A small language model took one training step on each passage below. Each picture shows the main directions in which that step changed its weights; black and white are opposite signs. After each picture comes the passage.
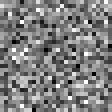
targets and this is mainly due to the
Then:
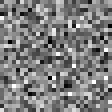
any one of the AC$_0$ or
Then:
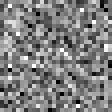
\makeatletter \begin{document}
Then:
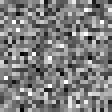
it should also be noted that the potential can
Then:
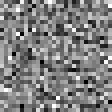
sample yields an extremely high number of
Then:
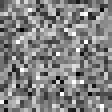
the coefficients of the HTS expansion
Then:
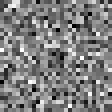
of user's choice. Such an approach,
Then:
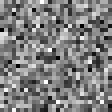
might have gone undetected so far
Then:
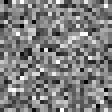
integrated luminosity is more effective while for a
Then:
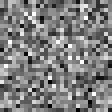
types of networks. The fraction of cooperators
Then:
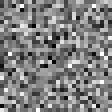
rather supposed to depend smoothly on the total
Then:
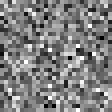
The standard Hénon map recovers with
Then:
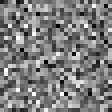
gap of $3.25$~eV at the
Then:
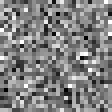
exponential function, we obtain {\small
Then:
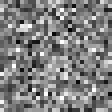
model sampling below 1.8 Hz will be
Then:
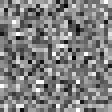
added in a ratio of 10:1 to
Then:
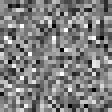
that explicitly target energy efficiency in 6G networks
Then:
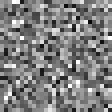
selected by comparing all actions for the given
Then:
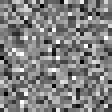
panel we show the light curve of the first
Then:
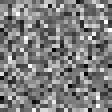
supernovae from those that fail to
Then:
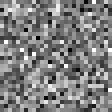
with \cite{ARS}. By making
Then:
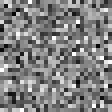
optimized RFR (magenta),
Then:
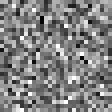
present system. Experimental (c)
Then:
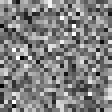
K$_{\alpha}$ fluorescent line
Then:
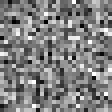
with a minimum delayed by a few
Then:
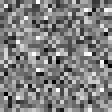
a large error bar of $R_{\rm
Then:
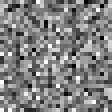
in data management. An illustrative case
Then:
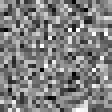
the pump off. Using the
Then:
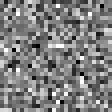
in Fig.~\ref{3catenane},
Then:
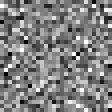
core of the four microbenchmarks
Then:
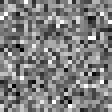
B. A. Wilt, L.
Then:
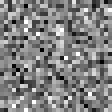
a luminosity peak at somewhat larger
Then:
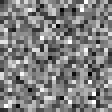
the measurement results of both the conventional
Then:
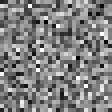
existence of the characteristic wavelength is a result of
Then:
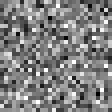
1 at large values of $|\alpha|$ as
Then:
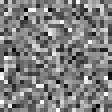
600 m/s in agreement with theoretical
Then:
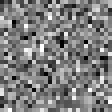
shown in Fig.1, called them as
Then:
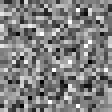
recovery over state transitions is expected to be very
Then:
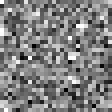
angle of inclination in which the absorption
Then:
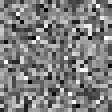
the electroweak baryogenesis can
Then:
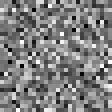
developers' code contributions to a large
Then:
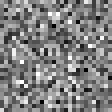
of two mid-IR frequency combs
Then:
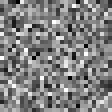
free energy decreases to minimum by interacting with
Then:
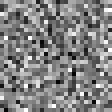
for the UV resonance lines of
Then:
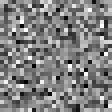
to conclude the selection of fabrics
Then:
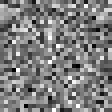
response and the microscopic electric field we
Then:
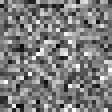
conditions, universality and divergent correlation
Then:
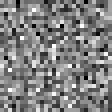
December 31st,
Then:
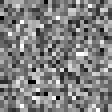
open system dynamics modeling random telegraph noise
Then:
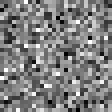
and functioning, adding the vote to
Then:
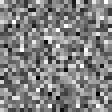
a generation of non-thermal electrons
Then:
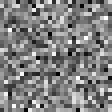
everything that is possible necessarily
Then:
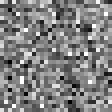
ones of General Relativity and
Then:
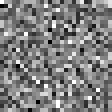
vertical axis are associated to the regions where the
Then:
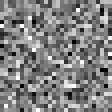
linearly with the number of encoded
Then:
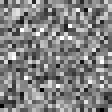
plunger gates, which are
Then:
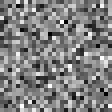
The aim is to watch closely
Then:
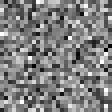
/ c$ is the photon escape
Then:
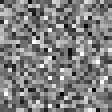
energies by absorbing phonons, or
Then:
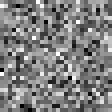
in a non adaptive way. It is
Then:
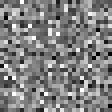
distance at which the radial velocity crosses zero.}
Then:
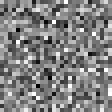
electrode on TFLN with
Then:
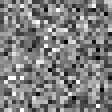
events per year except for some very
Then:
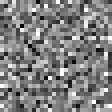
V band data during the 60$^{d}$
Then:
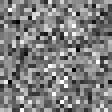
The only restriction on $y_0$
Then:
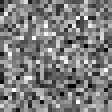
observed, and the final effect of modified gravity
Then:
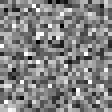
intensity ratio > 0.2. However, for
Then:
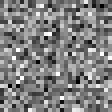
transmitted beam is obtained from the
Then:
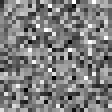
and compared this limit with the results of
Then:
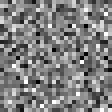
low field channel to the high field boundary layer,
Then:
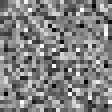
the experimental discovery of the phenomenon predicted
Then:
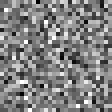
of $k$ event types out of the
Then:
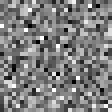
case. By employing NEMD
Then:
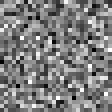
not strong enough to overcome the
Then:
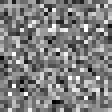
completely random (free vortices
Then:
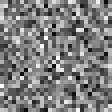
x_{n, r}$ -- where the variable
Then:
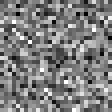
is to be noticed that the
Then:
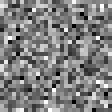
observed in traditional method from Fig
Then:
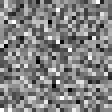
and level of significance were compared between the
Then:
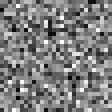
to find the exact solution for the problems of quantum
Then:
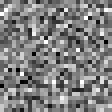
(200) MeV, which is experimentally
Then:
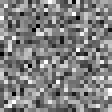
center of the InIce detector for three different
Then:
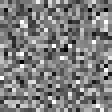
\gg 1$), then the particle is highly
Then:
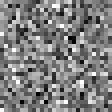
written as the superposition of two
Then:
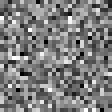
atoms coupled dispersively to the radiation field
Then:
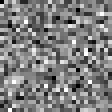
termed experts without location bias
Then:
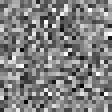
of the pairs. As a result, instead
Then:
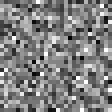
is no evidence against a pure cosmological constant. In
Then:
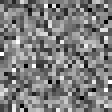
to 2 \unit{\fs} and
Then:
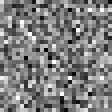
= f_b(\uns \vee
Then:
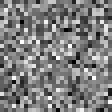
bunch will be much colder with a
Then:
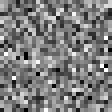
the UKS wave function, instead of the
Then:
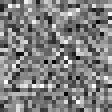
as widely used approaches in the
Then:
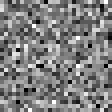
for correlated turbine than for uncorrelated
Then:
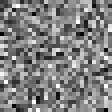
working in a continuum setting, we need to
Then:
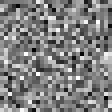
for each segment. We used these
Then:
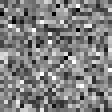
latency.} \section{Overview
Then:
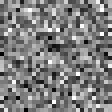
near the $n=0$ region. In
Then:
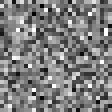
we've obtained is nothing but the
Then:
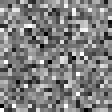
values of the instanton size --
